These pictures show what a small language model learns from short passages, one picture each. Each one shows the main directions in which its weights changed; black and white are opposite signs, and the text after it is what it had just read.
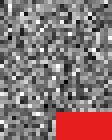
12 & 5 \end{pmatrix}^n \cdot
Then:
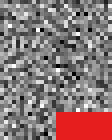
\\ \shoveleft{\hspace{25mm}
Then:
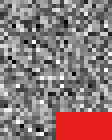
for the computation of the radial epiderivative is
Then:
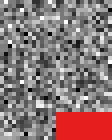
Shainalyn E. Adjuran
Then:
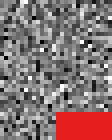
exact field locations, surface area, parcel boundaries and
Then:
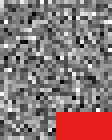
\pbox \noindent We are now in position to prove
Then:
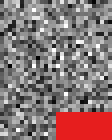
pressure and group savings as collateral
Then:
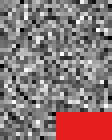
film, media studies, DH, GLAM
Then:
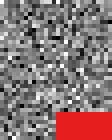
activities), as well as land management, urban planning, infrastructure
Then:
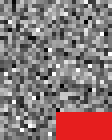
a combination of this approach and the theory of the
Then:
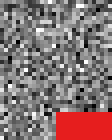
investigate whether the time-averaged model still gives a
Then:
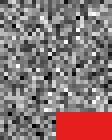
of the family $\mathcal{C}$ or the true value
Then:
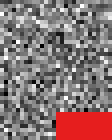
= y$. There is a binary sum operation on
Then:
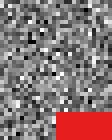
Department of Production and Systems, School of
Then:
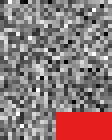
singularities of $C$ and $K_{M}$ is
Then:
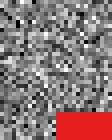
factors. The tripotents $e$ in a
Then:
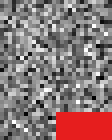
the integral determines a $\C^*$-equivariant map
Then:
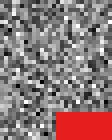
an additional 2 mm thickness over a 25 mm length above
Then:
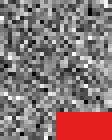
$G$. This gives an identification\footnote{even when
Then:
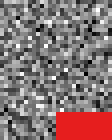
Temam (1988) on the Gevrey
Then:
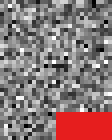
consumed foods and beverages, date and
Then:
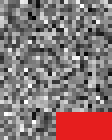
respects $T$, so it suffices to check that
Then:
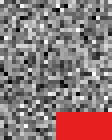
is also known as "Riemann zeta
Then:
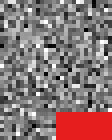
$q$ and $s$ as \be
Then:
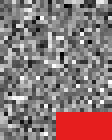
with enhanced exploration capabilities. MAGD initializes
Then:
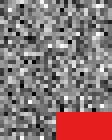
can cast his/her votes manually
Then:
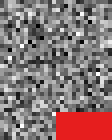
compound (a), although both the compounds have two methyl
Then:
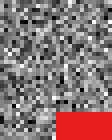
arable and dairy farming. The DFF
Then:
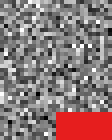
$ER(2)$-cohomology of some odd-dimensional
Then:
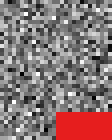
follows to be updated. By iterative process, final
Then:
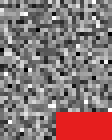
VALUES FOR THE BINDING OF
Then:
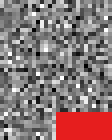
of Bolu Province Şeyma
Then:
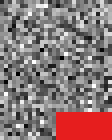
may sound a very easy question, but in reality,
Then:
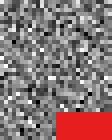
unique structure in building construction as a result of stylistic
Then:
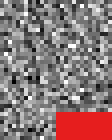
ITÜ WP3 EELISA
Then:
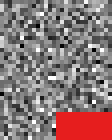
Proposition \ref{est}-(b), obtain that for
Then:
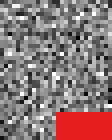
Yield of caterpillars from treated
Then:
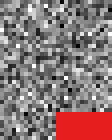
diagram and numbers may simultaneously represent all the possible metric situations
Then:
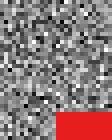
- \frac{\Gamma({ \textstyle 1 + a
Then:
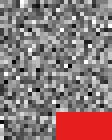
coastal areas have shown that the abundance of
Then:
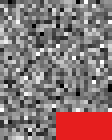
independent such that $Az=\lambda_0z$
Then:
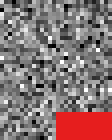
and $\pi:\mathbb{P}(E)\longrightarrow
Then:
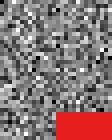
tubes at energies up to 50
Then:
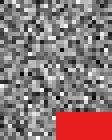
and visual instruction as “the virtual” as in,
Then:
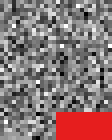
to that of Corollary 2.4, only that we use
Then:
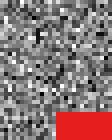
criteria, recruitment and selection, training and
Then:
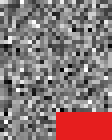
requirements: - The algorithm must reduce the chances of statistical
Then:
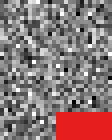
vectorisation of the tensor data, and the factor loading matrix
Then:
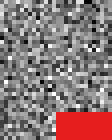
upper bound on (\ref{eqdistintr}). It
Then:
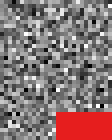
nations to evaluate and the number of the required procedures and
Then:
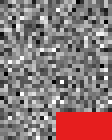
of the flower depicted on the coin can be
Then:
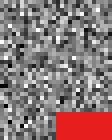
gossypiella* Saund;
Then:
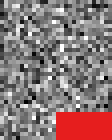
help them in their knowledge and understanding of climate change. In
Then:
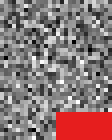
by the variable $T_i$ induces an endomorphism
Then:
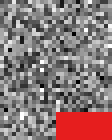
direction the implication is obvious. For the other we
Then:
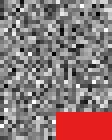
Q_{t}$ in ${\cal U}$ such that
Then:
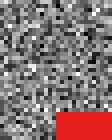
galaxies, planets, mass and energy in
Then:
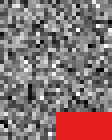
increased dependency is having a greater impact on
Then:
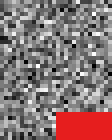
on gender equity. As confirmation of these findings,
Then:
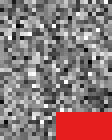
the neighbors of the middle $\pm 2$ might
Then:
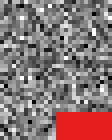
BSG showed bulk densities higher than those
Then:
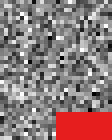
sunspot trajectories in June 2001 Fig. 7
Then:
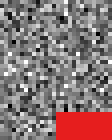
[Inclusion4EU - Existing
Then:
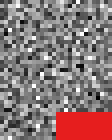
destroy the plant microbiome but creates
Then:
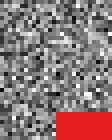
sub-modules is a natural way to address this problem.
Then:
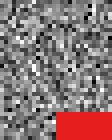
the concept of average value Introduction of the concept of average
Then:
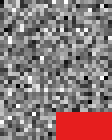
AI deepfakes through laws and content
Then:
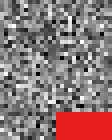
tour}. Consequently, it requires evaluating every possible
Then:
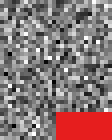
compound the sample material. 3K, 6K and
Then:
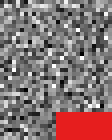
That choice satisfies (\ref{2.53e}). In
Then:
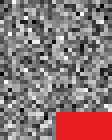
in emergency medicine. While this implementation has not significantly
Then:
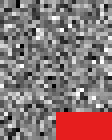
fibering functionals were partially suggested by the study of first
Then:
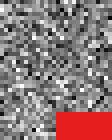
distance at most $N$ from $x$. This provides
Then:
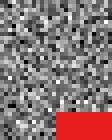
of pain spreading from the lesion location to the
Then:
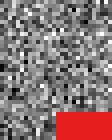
the Curie points etc. are quoted below.
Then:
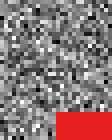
$s$ on the orbit $G(x)$ and
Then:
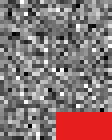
uniformity does not hold in all groups with the
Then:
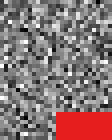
\{t_{\varepsilon}(w)w: w\in
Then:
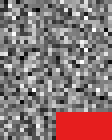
Conflicts of interest The authors declare no
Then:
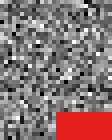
consisted of training soldiers in basic
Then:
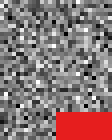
vertex algebras quite often, in particular in connection with the
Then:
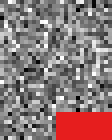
$S_l$ and $S_r$ by
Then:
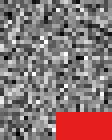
(Special order). (n.d.).
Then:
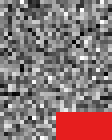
selected waveforms by using different optimisation algorithms. In this
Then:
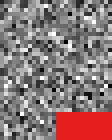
need for the $\P(M,M')$ term in
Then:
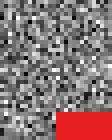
${\mathbb E}$ of ${\mathbb C}$ and all
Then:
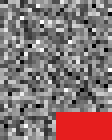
$p'_j(0)$ is nonzero for each
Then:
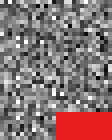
by saying $c({x,y})\eqdef
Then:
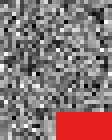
P$ defines a polarized toric 3-fold
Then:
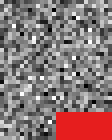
for $u\to-\infty$, and as
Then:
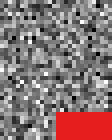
Data availability Data will be made available on request.
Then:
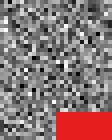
pressure of 95/64; pulse 108 times
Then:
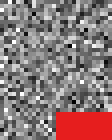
equation $$(8) \qquad X_t =
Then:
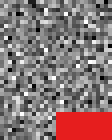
The resonance effect thus obtained by solvent
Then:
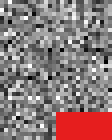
\right) \right),$$ with d being the degree
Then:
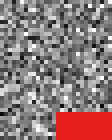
a cycle containing no vertex of $S$ and so the
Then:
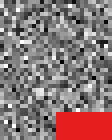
3D printing*, shear behavior is
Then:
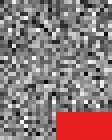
in MINC format, which are then converted to
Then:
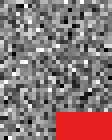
initial diagnosis was erroneously attributed to a
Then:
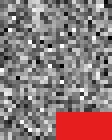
Polar Air, or mPk: - It
